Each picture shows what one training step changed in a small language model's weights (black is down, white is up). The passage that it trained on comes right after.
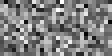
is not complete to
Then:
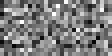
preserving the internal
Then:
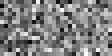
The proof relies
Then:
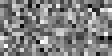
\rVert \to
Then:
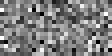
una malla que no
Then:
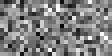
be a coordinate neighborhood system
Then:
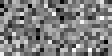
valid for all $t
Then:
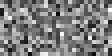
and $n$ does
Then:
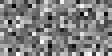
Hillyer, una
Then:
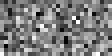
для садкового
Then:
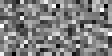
darajasini pedagog har
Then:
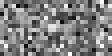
high values of von
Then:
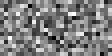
rest of the paper
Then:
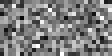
of a finite number of
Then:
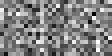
extended BDF
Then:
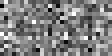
study also highlights
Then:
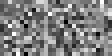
lleva al
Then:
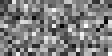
la aplicación de la
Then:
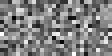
so by providing a
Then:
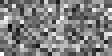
va rus tillarda
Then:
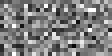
However, as noted
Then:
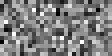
the operator $G$
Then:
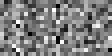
$G \vee
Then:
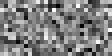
Texte und
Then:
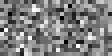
этого имеются
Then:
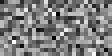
and the quiver
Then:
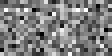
by studying various of
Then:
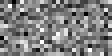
important properties, including
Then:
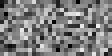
we remark that in the
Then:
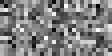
note on a new exponential
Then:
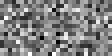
first studies elliptic regularity
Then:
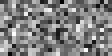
sur la même
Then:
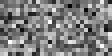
of that order.) The
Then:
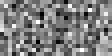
a similar argument). Note
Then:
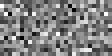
presupune că
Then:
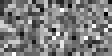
the impact of digital
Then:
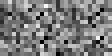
yang terdaftar
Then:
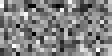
weak solution \bigskip
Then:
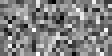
hypergeometric sums defined
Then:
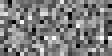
$\nabla \u$
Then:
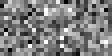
E, Chao
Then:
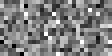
or yield maximisation for
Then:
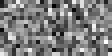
suisse des
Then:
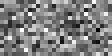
keyin kelib
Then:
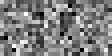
), $$ with respect
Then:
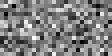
Using this lemma, we
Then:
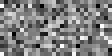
sifatida regressiya
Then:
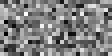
center or focus type,
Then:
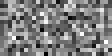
prensa se
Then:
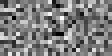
practiquen todos
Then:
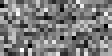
como para fins
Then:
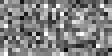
moderate value of
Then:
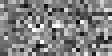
2, модуль
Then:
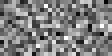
(when the weight
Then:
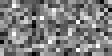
all $\x\in
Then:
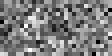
que chegaram,
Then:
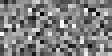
riziko pro
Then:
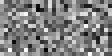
x_1 \cdot
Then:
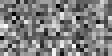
10 разів на
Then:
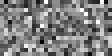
either end, we see
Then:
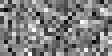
the toric Fano
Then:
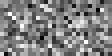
l)[ {\delta
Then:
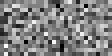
follows (here
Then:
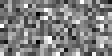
et al. used a
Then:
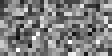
that the line bundle
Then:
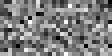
todo aquello que cada
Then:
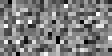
$b$ such that
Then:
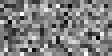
first-order systems.
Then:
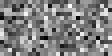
bounded and approach a sufficiently
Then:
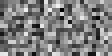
that it does not imply
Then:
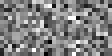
d_t \psi
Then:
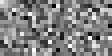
\ldots \sin
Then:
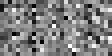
\smallskip {\bf
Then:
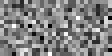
electron self
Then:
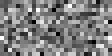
this paper. Another
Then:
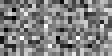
closed cycle if and only
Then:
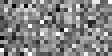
we need following lemma:
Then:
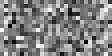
va tadqiq etish
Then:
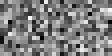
the real line,
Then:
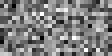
the asymptotic will contain
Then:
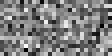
this project through the
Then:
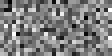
= c$. Then
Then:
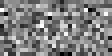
de mezcla
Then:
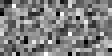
a function $f$
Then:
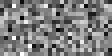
to $A$, called
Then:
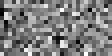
ham emas,
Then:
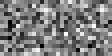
molar de metano
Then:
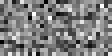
probidade a todos
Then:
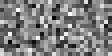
corollary of the main
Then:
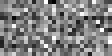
variety of other tests
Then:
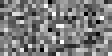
at the inlet of
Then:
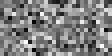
of an algebraic statistical
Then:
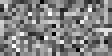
\beta-\epsilon -
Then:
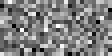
asosiysi – bu
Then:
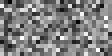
compact connected Riemannian
